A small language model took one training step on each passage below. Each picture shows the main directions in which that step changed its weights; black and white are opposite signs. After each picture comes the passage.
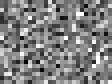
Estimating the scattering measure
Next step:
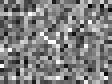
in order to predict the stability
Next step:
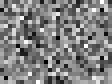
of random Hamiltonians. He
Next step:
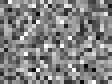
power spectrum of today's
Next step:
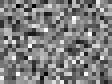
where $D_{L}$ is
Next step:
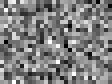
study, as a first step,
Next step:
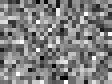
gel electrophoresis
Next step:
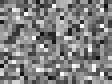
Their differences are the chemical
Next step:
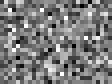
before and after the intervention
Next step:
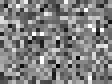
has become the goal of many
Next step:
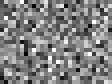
microflora in all patients
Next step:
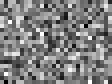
well (e.g.
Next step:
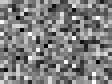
The input edge is $I
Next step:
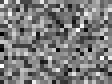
of fraud in education:
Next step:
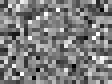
will continue to improve the
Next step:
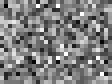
is satisfied, and if we
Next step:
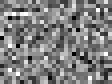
planetary nebulae observations
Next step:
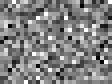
can be used to explain quantum
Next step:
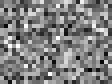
of proper study of this topic
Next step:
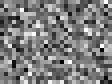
the following way - given a
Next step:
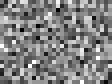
always generated for the case of
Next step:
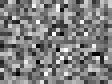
skin allograft
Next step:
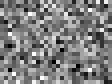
A and B sequences, several
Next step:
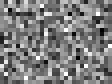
were a small subset of the
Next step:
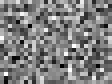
customers by number;
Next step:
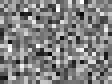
supersymmetric string theory to the
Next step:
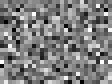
h)$ not as the amplitude of
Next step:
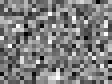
forms of migration in the
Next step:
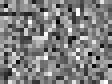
direction of flow to simplify
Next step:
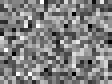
days, case investigations,
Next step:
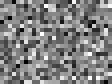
\begin{figure} \centering
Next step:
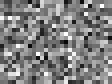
states that Machine learning techniques
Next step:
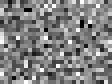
model the characteristic interplay between
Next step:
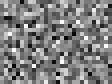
assumed that, (i)
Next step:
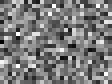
% Injected over hrss
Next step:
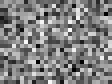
increase their wealth in the long
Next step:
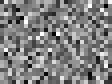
by grant no.
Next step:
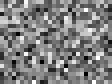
predicted to be enhanced at
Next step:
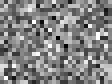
Tracing and those protective
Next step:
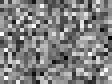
octane 1-al
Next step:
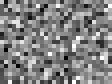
has concentrated, among numerous
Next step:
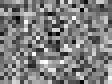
by the main sequence turn off
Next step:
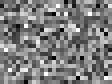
moisture level then, the
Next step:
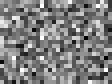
out the teleportation
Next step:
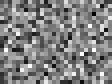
It was used to examine the
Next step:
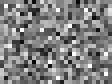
Technology, Hauz
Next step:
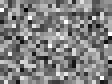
impact of tax reforms
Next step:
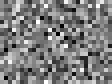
ICT-enabled services
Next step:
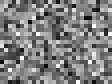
are transduced and integrated into
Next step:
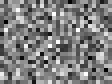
{The Journal of Chemical
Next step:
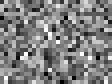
matter in the Universe.
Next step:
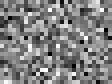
a treatment for bacterial
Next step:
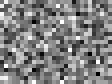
due to Indomethacin
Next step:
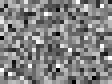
is the mass of a pair
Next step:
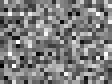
in an acute period,
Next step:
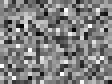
are inferred from an
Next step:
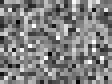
with dimension $1 \ll
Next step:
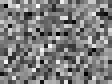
is organized as follows: In
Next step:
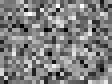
the cortex and 38%
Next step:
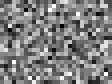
In this paper, we present a
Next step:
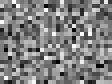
and \begin{equation}
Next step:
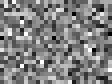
hygiene practices,
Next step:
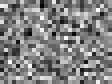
did with their regional map
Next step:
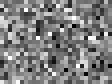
the galaxy are redistributed
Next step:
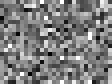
explosive Higgs production through
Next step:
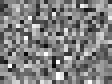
thorough toxicity
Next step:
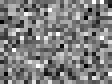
upper an lower branch has
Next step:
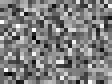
The most interesting case when
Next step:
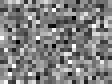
object/background labels
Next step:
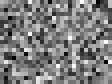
spaced apart by a full
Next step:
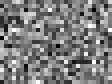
the sample is 50 nm.
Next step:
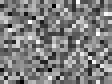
Planck scale and these
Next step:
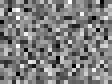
Darnell D,
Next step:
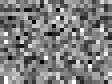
a gauge boson ($\phi$)
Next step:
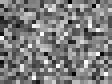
the attraction grows,
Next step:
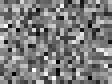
of the beneficial effects,
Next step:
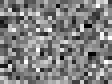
to subundal flow. The
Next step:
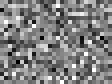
wing during the flight and
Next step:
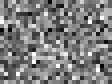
is also built on dual
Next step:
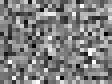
ownership has a positive and
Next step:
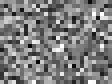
way to increase the critical velocity is
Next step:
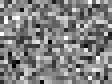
uniquely written as a finite
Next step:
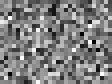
LuxQED PDF
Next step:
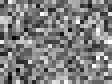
fruit obtains a sufficient
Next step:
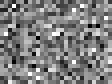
well enough so we may
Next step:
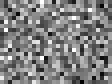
everyday life. These
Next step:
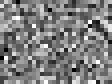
various aging time. Figure
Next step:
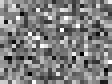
three-dimensional parameter space.
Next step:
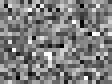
altimetry for an
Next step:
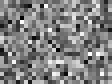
(e.g., resource
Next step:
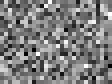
and are competitive on
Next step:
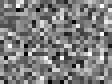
oxidation. Fig.
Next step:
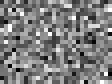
like FPGAs to
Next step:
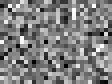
loops but also mechanisms
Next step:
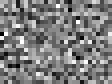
cases, the particle energies derived from
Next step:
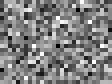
computer models should be as
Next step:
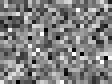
a contradiction. If
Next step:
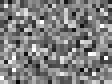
*World Health
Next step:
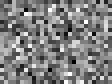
In a similar way, we can
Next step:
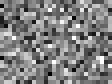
the recreation-related
